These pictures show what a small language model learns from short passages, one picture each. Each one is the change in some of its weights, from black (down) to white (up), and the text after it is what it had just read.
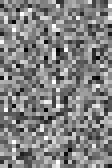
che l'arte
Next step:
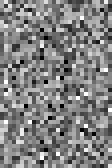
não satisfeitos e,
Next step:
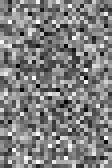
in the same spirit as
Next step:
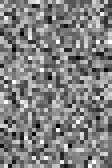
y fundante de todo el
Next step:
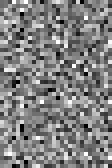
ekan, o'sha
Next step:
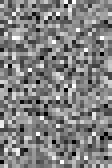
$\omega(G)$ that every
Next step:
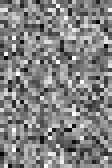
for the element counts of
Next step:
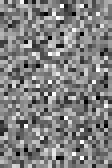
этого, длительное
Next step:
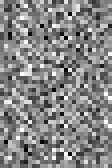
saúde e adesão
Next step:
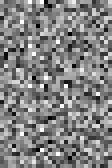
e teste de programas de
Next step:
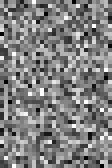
$Q$ be posets.
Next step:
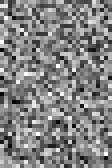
visiting only vertices from
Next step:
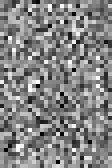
(seconds) over sequence
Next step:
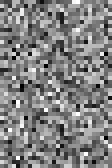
orbits for the Euler top system and
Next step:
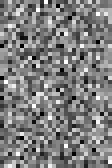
Аналіз останніх
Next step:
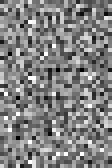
corresponding double point of planar projection of
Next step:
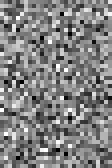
memorable experience.
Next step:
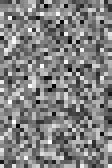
preserves identities; as for
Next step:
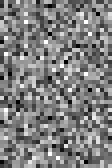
then $w\equiv 0$,
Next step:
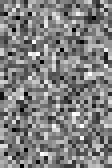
block-size of such an iteration
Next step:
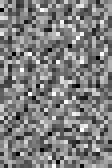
succesiune logică
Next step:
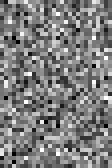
do rio Piratinim
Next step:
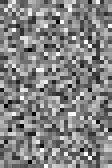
dinamik yoki og'ish
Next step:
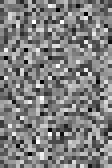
falar sobre culpa materna
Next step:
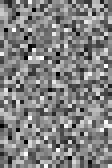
the number of particles of the
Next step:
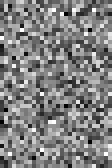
character decompositions can be used
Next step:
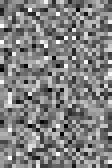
com as possibilidades fáticas e
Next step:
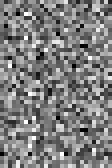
notions of faithfulness
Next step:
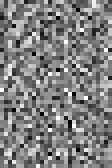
para os quais: 1.
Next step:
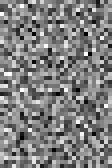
adecuaciones interpretativas
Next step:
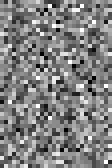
Depósito legal:
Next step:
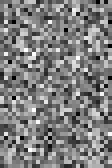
novas oportunidades de
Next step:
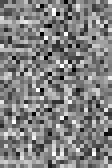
3 : Synthèse
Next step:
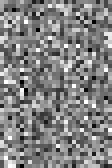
to the usual cocycle condition
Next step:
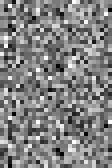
the right-hand side of
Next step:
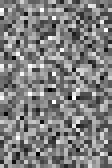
decomposes an MOP into
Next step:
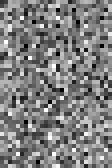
The expressions shown in Figure 11
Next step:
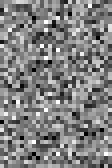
assume that the computational domain is
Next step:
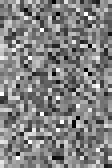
seu também [clikando
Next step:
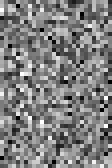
Z. Teshayev
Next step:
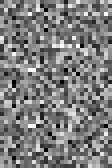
Savollar Javob
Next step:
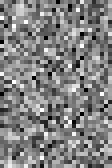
formação profissionalizante
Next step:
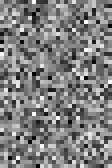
the topology on $X$ determined
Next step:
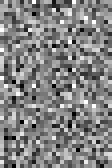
particular. Considerando que el
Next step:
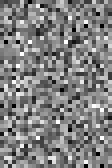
\begin{mydef} A
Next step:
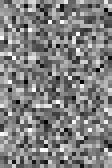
solved in [1] in
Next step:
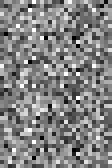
retrata nos dois
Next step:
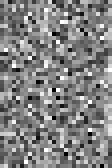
_\alpha) _{\alpha \in
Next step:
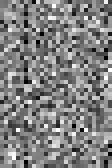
(ICF, WHO,
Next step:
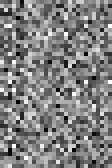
talqin qilinadi.
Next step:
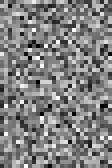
say that $H$ is
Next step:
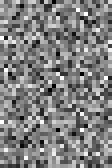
são os que a empresa mais
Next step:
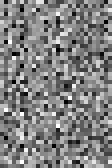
pride.", Inter education
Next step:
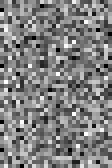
the case of semisimple symmetric
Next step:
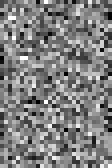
to show that $K$ is
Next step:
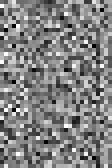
iboratdir. Bu bilan
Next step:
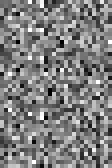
desarrollar programas de formación
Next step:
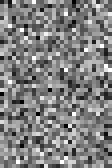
vertices in the graph represent the
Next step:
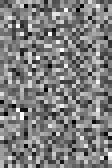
bajo la dirección del
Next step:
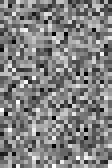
that $G_k$ has
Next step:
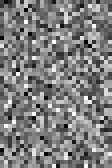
Orqa quvvat olish
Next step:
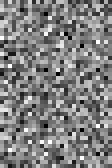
бу даромад ва
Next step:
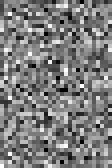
de celles et ceux qui
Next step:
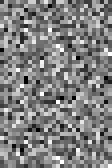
check that $(B,G)$
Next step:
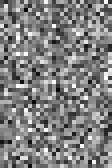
flexibility is studied by
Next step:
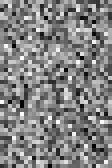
qualitativa, realizada nas
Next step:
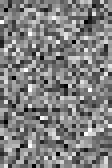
and any escape of mass
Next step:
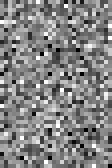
which professionals, students
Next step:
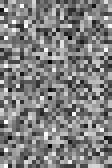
the generating function of extended
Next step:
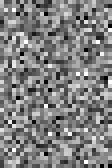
variable $\xi_j$ to
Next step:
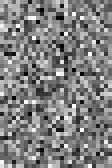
Тухтаева, З.
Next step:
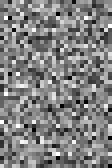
if $c$ is a
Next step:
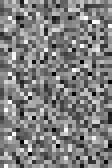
keltirib chiqaradi va
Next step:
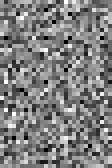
Caragiale Asist.
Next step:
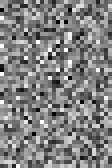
kampanii *Obama
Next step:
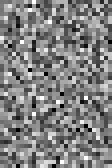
chiqishni boshlashi
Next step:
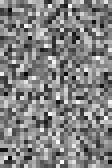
de lectură -
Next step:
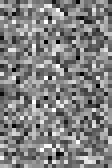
structure of linear map over complex field
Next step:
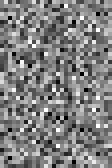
қилиш, одил
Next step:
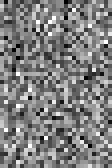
of the Republic of
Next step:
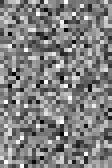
imply that the specified range
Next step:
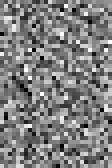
and also Figure 1 below plots
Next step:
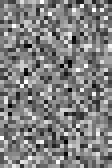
rectangular area with
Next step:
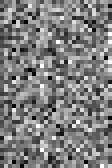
\text{ para todo } r
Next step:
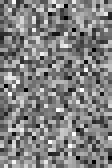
pada diri siswa yang
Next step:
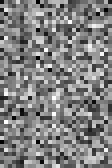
of generating functions, the
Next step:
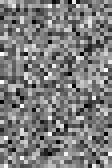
the Change of Coordinates
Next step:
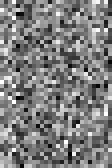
qui n'ont pas encore
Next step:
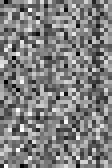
O objeto científico é
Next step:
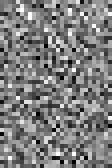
(Here unirationality, being
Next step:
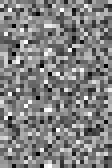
instance of it occurs.
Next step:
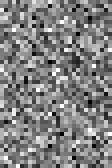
antes do início da
